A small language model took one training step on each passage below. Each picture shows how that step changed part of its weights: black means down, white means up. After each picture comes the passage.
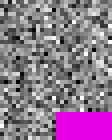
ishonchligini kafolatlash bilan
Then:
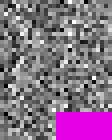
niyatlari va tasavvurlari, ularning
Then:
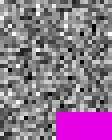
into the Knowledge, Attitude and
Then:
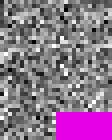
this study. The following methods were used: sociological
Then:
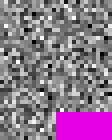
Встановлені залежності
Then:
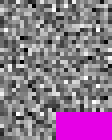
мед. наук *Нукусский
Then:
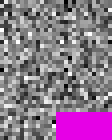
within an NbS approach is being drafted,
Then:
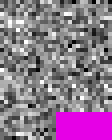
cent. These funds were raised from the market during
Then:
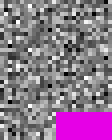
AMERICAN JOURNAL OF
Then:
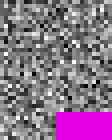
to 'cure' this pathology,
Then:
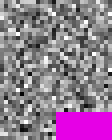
of the liver and gallbladder was
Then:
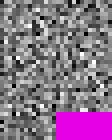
Bir Çalışma. *Mufad
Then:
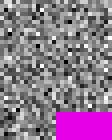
task relatively simple compared to multi-class classification,
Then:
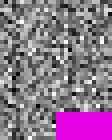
chiqindilarni yo'q qilish mahsulotlarining
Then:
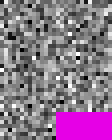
Speed up ratio (n=20)
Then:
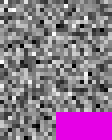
Мета дослідження полягає у
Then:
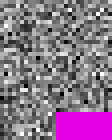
function for subsequent function learning. This paper discusses
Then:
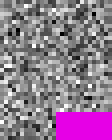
The larger the assets owned; it indicates the
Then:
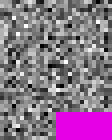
считают, что философия и
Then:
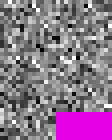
ihre Unterrichtsgestaltung dadurch
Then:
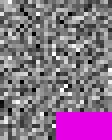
N. M. O'Boyle and J.
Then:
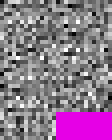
языка в различных учебных
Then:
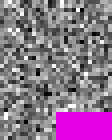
in line 1. It traverses the tree from
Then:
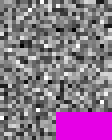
she was made to walk with waist belt
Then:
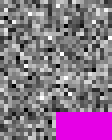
However, conventional modes of musical interaction typically
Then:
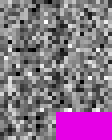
de la discapacidad en la sociedad,
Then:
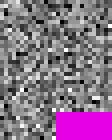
braulasi, Rossiya,
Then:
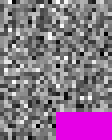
§ 3º O cumprimento da política de
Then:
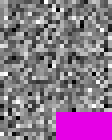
систем. Нарочитое или невольное
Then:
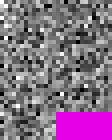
Trine på 16, Børgine på 18 og
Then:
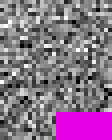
preparation. The milk was pasteurized
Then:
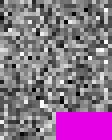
the load case of 1400 W. Fig7.
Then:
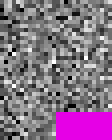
pork eating quality. *Animal*
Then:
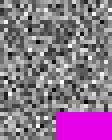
the five permanent members, which is so far a very
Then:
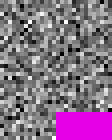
Otechestvennoi voine,
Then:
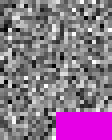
office Baseri Dist, Dholpur
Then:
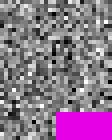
киефасида намоён
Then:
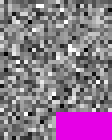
estate register of the commune, town or
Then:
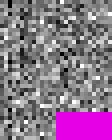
section. Namely, we consider the results of using
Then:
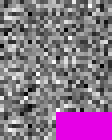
shares innovative practices that cope with the impact of
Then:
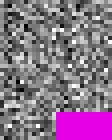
аналіз фармацевтичного
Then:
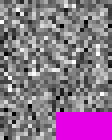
ini.¹⁰ Namun, kedua
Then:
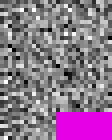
dan 316L merupakan jenis yang
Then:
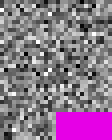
vector, where action a 1 and 0 otherwise.
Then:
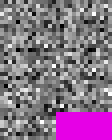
y de su don de sí mismo a la
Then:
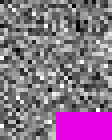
with simple probes to monitor flow rates and water quality
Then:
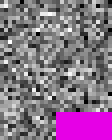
non-renewable energy (oil,
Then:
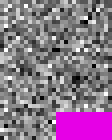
is corrected each year. This relatively high
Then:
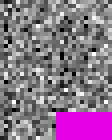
қилдинг? деб сўрайди.
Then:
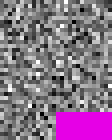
rivojlanish, hamkorlik. Hozirgi vaqtda
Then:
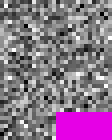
mental property and the technique of its diagnosis.
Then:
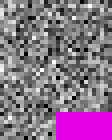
Muscular pain generally improved dramatically with
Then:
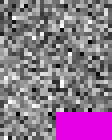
Figure 2, Figure 2. Comparison of average response time
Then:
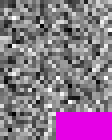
- Hong T, Qi S,
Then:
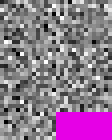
что в определенной степени это
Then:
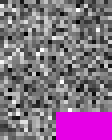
national, qu'en est-il du financement
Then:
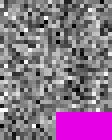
both residents and staff support this change. Insight
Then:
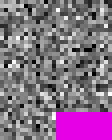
inicio de su carrera profesional, sino que
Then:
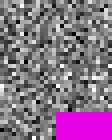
physical and mental immaturity, a child requires special
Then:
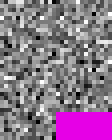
will move in the same way as we have seen for
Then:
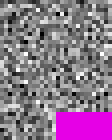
for Steroids. (2) Test for
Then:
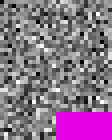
pen and ink and wash on light card,
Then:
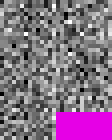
originally from and residing in Belize,
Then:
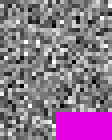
can be applied to any FD scheme, fault
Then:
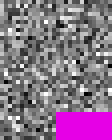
rasgos del elemento de enlace se
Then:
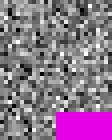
ersten Stock und ebenfalls an
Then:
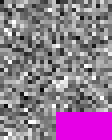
adapter trimming. The quality of the
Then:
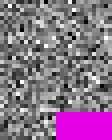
a protein to be imported into a specific organelle
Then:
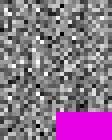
civic buildings in the commonwealth ... a
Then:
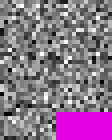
do acusado ou a atipicidade da
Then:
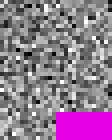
a division of the Netherlands
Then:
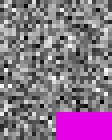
diabetes and 58 patients without diabetes. Diabetic patients
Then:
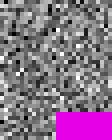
and telemedicine. In his philosophy,
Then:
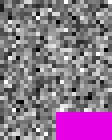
does not have access to banking services. Without the
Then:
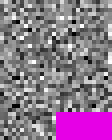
сўнггида жами 765 та оила
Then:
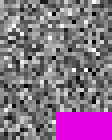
to minimize the excessive use reported side effects,
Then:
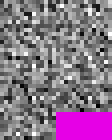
the management of which is difficult and onerous in terms
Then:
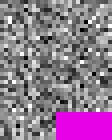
often used as a quality measurement between the original and the
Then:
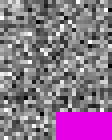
Shu tarzda demokratik bozor
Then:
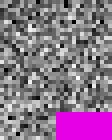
like paper, plastic, and metal. However,
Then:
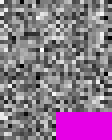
mais proximamente com *Epipedobates
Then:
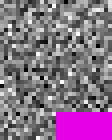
процесу адміністрування податків і
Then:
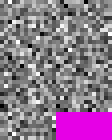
va istiqbollari. Zamonaviy
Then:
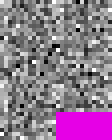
% Green Yellow Red training green 95 5 0
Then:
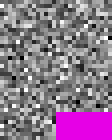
it may be seen that this is equivalent to
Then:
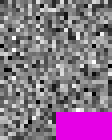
Dzhegi. *Po-litika
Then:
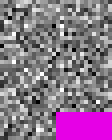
на розмір прожиткового
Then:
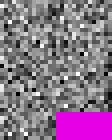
e considera fundamental para o desenvolvimento de um sistema de
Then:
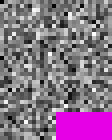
konsertlariga kirib, o'zbek
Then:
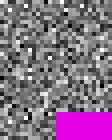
moral obligation intensified their involvement. Additionally,
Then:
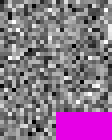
easy to work into python programming
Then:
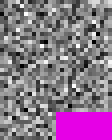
*G. minor* برای
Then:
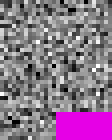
subektlarining xo‘jalik faoliyatida
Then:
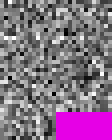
de l'économie sociale et solidaire
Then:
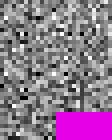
thought in the future and of many yet
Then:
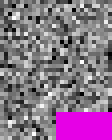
також базуються, зокрема,
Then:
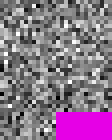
hinders subsequent analysis. In this research
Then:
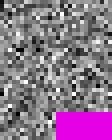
studying magnetic properties of the SSL system
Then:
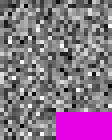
emas, balki zamonning eng
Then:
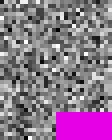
reliably grasp and manipulate
